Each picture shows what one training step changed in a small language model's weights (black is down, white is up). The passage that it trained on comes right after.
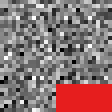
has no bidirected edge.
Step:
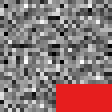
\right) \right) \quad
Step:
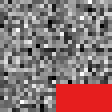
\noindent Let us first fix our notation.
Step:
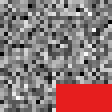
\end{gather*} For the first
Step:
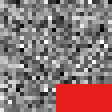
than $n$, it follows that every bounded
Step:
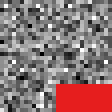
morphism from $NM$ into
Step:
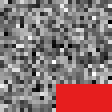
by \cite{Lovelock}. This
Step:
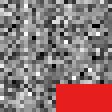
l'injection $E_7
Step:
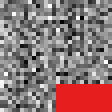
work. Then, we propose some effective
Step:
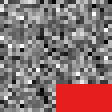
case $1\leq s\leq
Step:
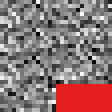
{new characterizations of Bertrand
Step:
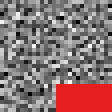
can prove the next lemma, where all the
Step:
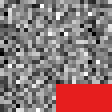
at a root of unity}
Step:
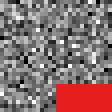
other hand, any 2up-2down
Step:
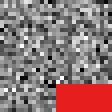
Then there is no $J_3$
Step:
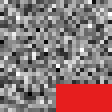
to prove a $ q$-version of
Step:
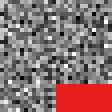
the filtration depends essentially on the size of
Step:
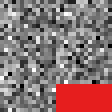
synchronization problem is resolved for
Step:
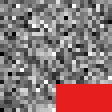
P)\cr \hline pos&
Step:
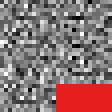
\usepackage{amsopn} \makeatletter
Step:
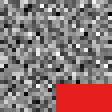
to denote probabilities of events under the
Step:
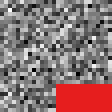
switch between the GD estimator and the
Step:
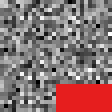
time. The first to consider multidimensional skew
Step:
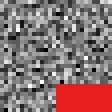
case by the Moyal star product.
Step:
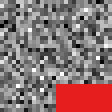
data. *Oriental Journal of
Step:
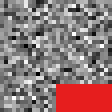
Parameter | Range | True
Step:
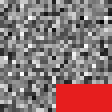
they are and how to work with them
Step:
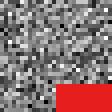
A'$ to the smooth natural transformation
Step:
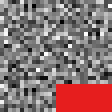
from simpler quantities than the local square functions.
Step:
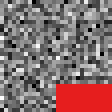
proof the main results. \section{Proof
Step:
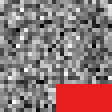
submanifold with a non-zero mean curvature vector
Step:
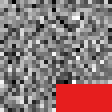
polynomial in $s$, in their respective
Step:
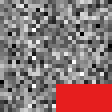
elementarily equivalent in $\fSg P
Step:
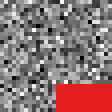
exact sequence does not split because $\omega$
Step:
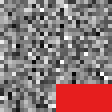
the Tricomi hypergeomtric
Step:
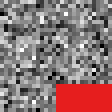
set $\Gamma_f\cup
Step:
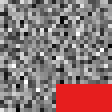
the same vertices, and for any
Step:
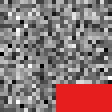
all above $u_i$'s and
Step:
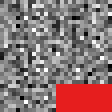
\def\mY{{\mathscr Y}}
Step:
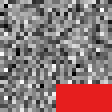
a closed surface, %the quadrangulation
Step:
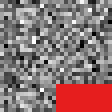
A_0$. An expansion of a real
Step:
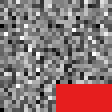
Hilbert's restriction. \end{proof}
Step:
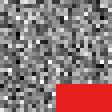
$n\in\N$ and
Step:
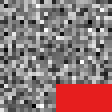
should be two nonzero coordinates of $x$
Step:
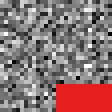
and Sportiello introduced the tangent
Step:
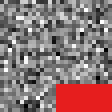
direction and $F_0(M)$
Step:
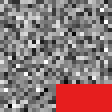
$K$ is not algebraically closed, then
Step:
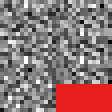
THE INDEXING
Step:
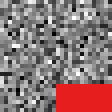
subgroups $A$ and~$B$. Then
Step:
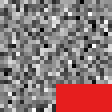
have defined operations called {\em twists}
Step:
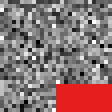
we optimize the scalar $\gamma$ by
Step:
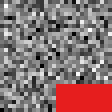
\proofbegin We will prove $(a)$
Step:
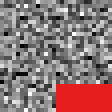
-\sin\theta \\ \sin\theta
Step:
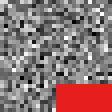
the extension of $\partial$, taking
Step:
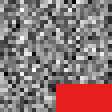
\Delta''$. Besides, we
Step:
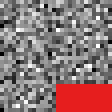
of K. An *elementary
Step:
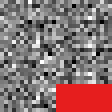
description of this transformation. The proof is left
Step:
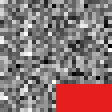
\in \mathcal{F}_m}
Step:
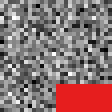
movable log pair coincide with the singularities of
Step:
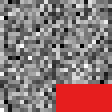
1$ respectively). If we delete
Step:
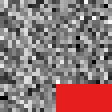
on $Y$. Furthermore, {\em every
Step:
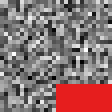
and consider which of their common properties,
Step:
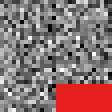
system \eqref{stokesSo}, which
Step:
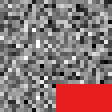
\subsection{Upper bounds for $
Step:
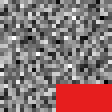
is in the same way connected to the problem
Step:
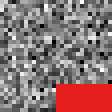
local disturbances and an
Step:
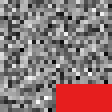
\in \C $. By the above
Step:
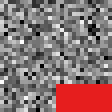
observe the visual predictions for a game in
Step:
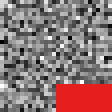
the negative cone, consider instead the
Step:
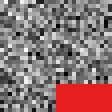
for $0 \leq i \leq
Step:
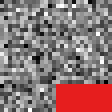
C_1$-diagrams} This
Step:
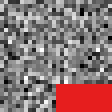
$S$ to find a Poincaré
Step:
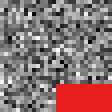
it to say that the facts outlined
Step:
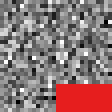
modeling on real-world
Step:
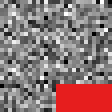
natural order among faces is denoted by $\rho
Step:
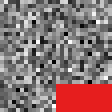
$\mathcal{S}$ is discretized through
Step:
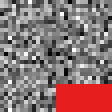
graph without 3-cycles is
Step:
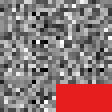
Fibonacci and
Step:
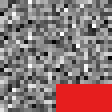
diameters of the Poisson processes restricted on
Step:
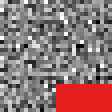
that every factor of $16m^2
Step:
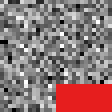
$A$. If $A$ contains an
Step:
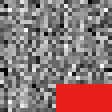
aA + bE$. The edge generated
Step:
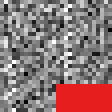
is a highest weight vector which does not lie
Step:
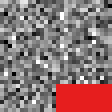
same for the ribbon map).
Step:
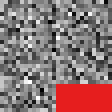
of followers}), (\ref{filtering
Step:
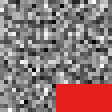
our approach is also quite different with respect to
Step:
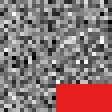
Section 7 is devoted to applications in
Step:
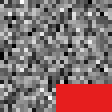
\}:$ \begin{itemize}
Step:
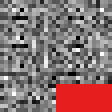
\\ \end{longtable} Next we
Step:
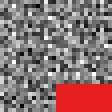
implicitly assume that all the intervals
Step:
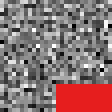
that the transform "loses" a constant
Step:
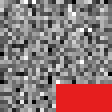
such that for every $j \in
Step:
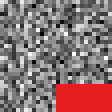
in the limit. \end{rem}
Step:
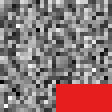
and Corti, M. and
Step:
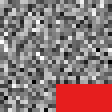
\text{ker}(A)$ by
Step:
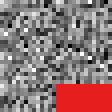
by Lemma \ref{invfor}.
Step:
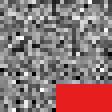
between $X$ and $Y$, we
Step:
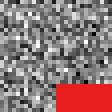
all $N$ large enough $$
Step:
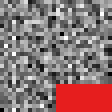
+ \sum \ZZ \tau Q$.
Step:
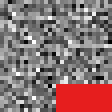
extend Theorem~4.1 and
